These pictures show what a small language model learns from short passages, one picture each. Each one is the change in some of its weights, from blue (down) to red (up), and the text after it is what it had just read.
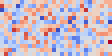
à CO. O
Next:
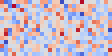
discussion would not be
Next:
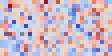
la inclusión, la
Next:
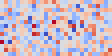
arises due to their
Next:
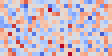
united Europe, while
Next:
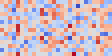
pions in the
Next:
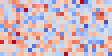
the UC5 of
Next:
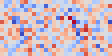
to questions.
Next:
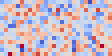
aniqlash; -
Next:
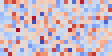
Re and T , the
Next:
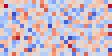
weight infants.
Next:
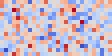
well known kinds
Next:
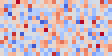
low-energy effective
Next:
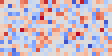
the compression compared to
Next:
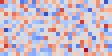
problem, we work in
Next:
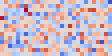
pesar de que
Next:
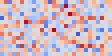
observations of three of these
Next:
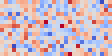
The minimum temperature was
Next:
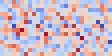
by $\Delta p$
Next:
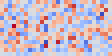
maximum amplitude of
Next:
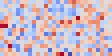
for Establishing
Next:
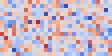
interfaces used are not
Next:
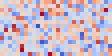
regions in industrialized
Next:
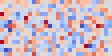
mentally ill is
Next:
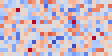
Abstract. dis
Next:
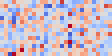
по словам
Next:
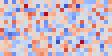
forms have been
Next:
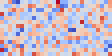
have only one possible lower
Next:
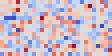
such waves. As
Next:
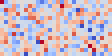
links between
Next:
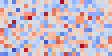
depends on the position
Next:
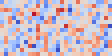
malaka va
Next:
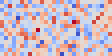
7. Plum
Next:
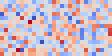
lower stress values than model
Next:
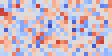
for using the prior
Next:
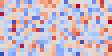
small $R$. In
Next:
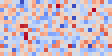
través de un
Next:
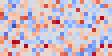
address of your
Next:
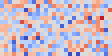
o'tlari eng
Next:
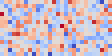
The second indicator is
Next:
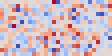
percent (5%)
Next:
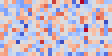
the level of engagement
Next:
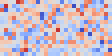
ontology, following
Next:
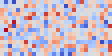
it depends on the
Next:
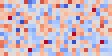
and perform the group average
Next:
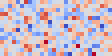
the Hamiltonian
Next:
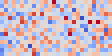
accordance with
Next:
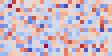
and realization of his
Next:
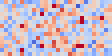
of the cloud
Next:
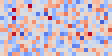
teaching hospital
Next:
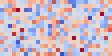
relativity one has
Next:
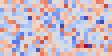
la manipulación
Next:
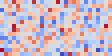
Atualmente estou
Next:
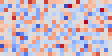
protections from short
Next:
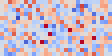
Repensar a
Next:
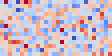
one or both of the
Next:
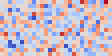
а также
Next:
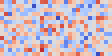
market analysis,
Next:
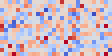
presumir valores
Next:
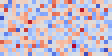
than the prediction
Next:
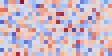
decisions and the
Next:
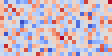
from intervals of
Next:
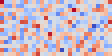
only two positions per
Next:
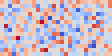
It can be found from
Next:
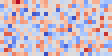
vigente su
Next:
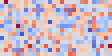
a resonance frequency
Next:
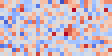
sensitivity testing
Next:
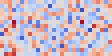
cycling at
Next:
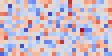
In the free particle case
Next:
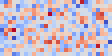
the Manjil
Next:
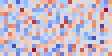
Physical factors that
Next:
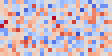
uma vantagem
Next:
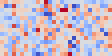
(in practice,
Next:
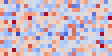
diverse forms of
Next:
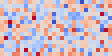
measurement circuits with
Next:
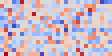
etnii, a
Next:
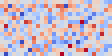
beam system appropriate
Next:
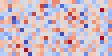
ошириш ва
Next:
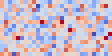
Once a foundation
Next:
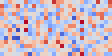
three following are the components
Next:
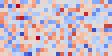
Dirac delta
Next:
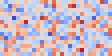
same environment for further
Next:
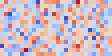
outcomes in
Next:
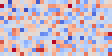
initial state. To
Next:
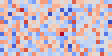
spatial dimensions.
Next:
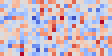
is analysized in
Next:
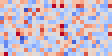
across various age groups
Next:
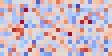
disk stars based on
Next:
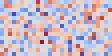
o'tgan yili
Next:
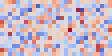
management data analysis services to
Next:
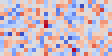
and houses.
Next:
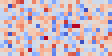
consecuencia del
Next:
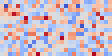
formula of the
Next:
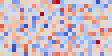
weak direct links
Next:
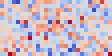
us point out that some
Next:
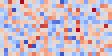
mi sento
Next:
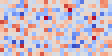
e política,
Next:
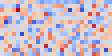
away from the
